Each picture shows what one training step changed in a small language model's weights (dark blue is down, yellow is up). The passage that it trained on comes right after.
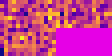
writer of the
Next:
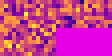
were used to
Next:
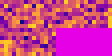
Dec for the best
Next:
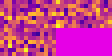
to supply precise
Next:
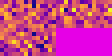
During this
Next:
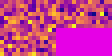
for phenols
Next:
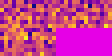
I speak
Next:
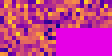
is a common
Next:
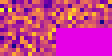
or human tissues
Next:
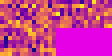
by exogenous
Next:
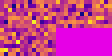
play a major role
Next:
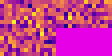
redirect tab
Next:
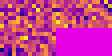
possible before the
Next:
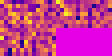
effects processing can be
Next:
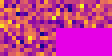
de los
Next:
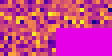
to begin
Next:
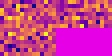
the GAP feature
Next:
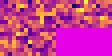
of the micro
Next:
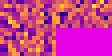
united with their
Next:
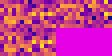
and moderate
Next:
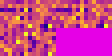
significant difference between
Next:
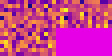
widely used to
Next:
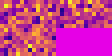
presents a summary
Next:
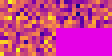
appear to be an
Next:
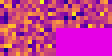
proposals fail to
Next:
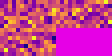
forces that are
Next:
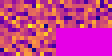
Why? -
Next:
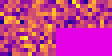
from the language's
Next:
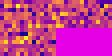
type A . This
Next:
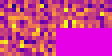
active in the last
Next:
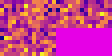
social, economic and
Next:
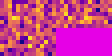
exercise of
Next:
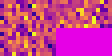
motor based on
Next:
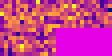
in a better
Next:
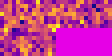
in case of
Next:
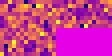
The present studies revealed
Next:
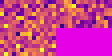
that they have no
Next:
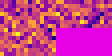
with a mean value
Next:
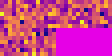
in general.
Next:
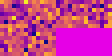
it promotes
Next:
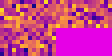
the further the
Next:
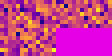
been formulated in
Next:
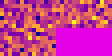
, if there
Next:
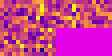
a 2pF
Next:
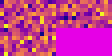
that aim to
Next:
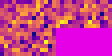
one side, there
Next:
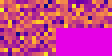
be more effective
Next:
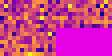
et al.
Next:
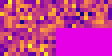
in APOC
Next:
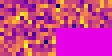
values in media.
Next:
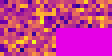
of the wild
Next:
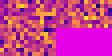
of intense
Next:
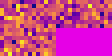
the solar
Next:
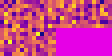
PRD is
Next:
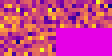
stated that while
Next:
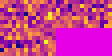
it comes to
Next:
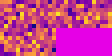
as a method that
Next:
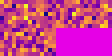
authors call
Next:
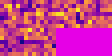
should focus on providing
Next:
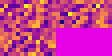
youngsters are
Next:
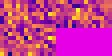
is available free of
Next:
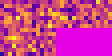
data collection to
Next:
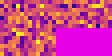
various clusters of
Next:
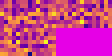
to enhance the
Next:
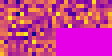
as shown by the
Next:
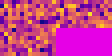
regulation has been
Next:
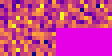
complete implementation of individual
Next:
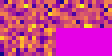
M. Development of
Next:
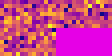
data and the prior
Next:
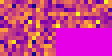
physiological parameters like
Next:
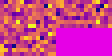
5.0 represents
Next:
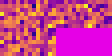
on "her body
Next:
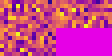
still low.
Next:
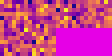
varied from
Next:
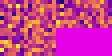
greater support to
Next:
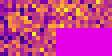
accounted for only
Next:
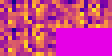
disease, accounting
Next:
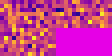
can switch
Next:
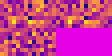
progression from step
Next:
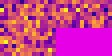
foreign psychological
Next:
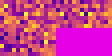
were mostly implemented
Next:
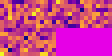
demand actions, and
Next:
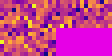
length). Therefore,
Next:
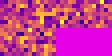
of the current study
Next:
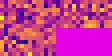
what kind of
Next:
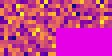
a digital image of
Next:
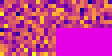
that he analyses,
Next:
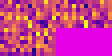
power. Fig.
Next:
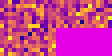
million US
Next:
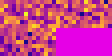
were searched
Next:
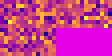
of engineering structures
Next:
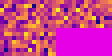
English Language Education
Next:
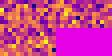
this article can be
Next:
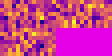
paper industry during
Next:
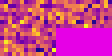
Then, the
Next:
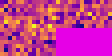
6 and Figure
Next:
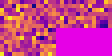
the SBF
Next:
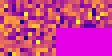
were able to read
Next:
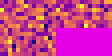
Church is
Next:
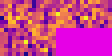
coagulation in
